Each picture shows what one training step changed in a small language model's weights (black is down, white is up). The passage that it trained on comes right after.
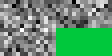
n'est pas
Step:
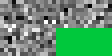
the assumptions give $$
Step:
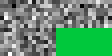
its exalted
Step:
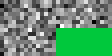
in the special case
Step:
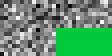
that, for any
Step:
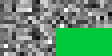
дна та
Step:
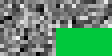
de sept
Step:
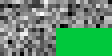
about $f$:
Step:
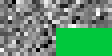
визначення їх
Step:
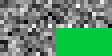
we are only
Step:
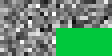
de potenciar
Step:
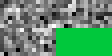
fertile notion
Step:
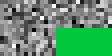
singular leaves. A
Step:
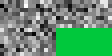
appears in the
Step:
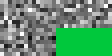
3 less she
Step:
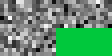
для заданного
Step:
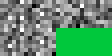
From this point
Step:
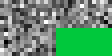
last iterate
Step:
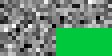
we just have to
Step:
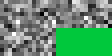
связи с
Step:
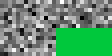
It has a dense
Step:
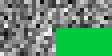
unknown functions
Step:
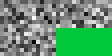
kuchda ham
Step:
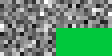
dapat diterima
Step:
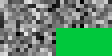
is the projection on
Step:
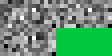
Fehm for
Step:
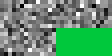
Bu intilish
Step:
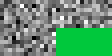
problem. How
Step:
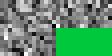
за результатами
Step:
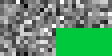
maupun di
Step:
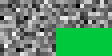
just those satisfying the
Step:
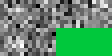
optimization problem and review
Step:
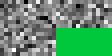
stabilă a
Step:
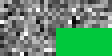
a bijection by
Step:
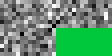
В центре
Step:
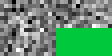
Table 9 Traction
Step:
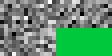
juiz que
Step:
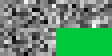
tools. The
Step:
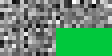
dimensional unitary representation
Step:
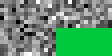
cells of the
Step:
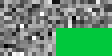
exists a down
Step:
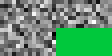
0$ such that
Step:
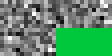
links with up
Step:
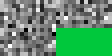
\cdot \prod
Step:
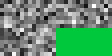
die weitere
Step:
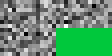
у двох
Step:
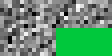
$$ So, for
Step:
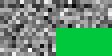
set of all closed
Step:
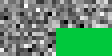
Provincia de
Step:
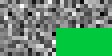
$U$ is
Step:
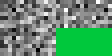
technical information
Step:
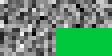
(for details see
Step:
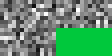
the tensor field
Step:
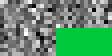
be the one in
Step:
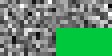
$i$ with
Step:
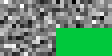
mn =
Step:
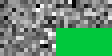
nonzero coset of
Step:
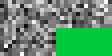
las salinas de
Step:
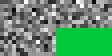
e ambiente.
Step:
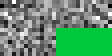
of $g$
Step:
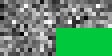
by a combination
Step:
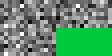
problem, we need
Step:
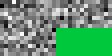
of dynamical systems,
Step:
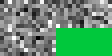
meio da
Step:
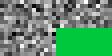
on the fact that
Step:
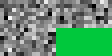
have gone,
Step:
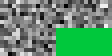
are solely
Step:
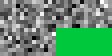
polynomial. For every
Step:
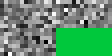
dial to change
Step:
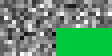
each facet of the
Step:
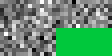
Eng asosiy
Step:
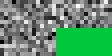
$x \eta
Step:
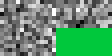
extrañar que
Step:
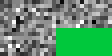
a numerically
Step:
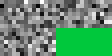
w in inform
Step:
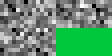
different values in different
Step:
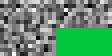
do not need to
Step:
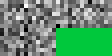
is compact, so
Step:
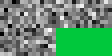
pressure $Q
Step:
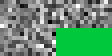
$I$ be
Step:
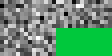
to $ k
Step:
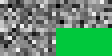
to approximate and solve
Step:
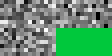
constant formerly
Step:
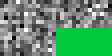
the smallest length
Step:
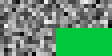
In particular, if
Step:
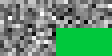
the definitions.\\ Let
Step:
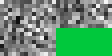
asosida yoritib
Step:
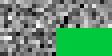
The measurement
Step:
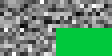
Gen 7,
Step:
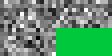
lower) triangular
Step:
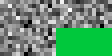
\vdash &
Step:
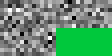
{\it homological
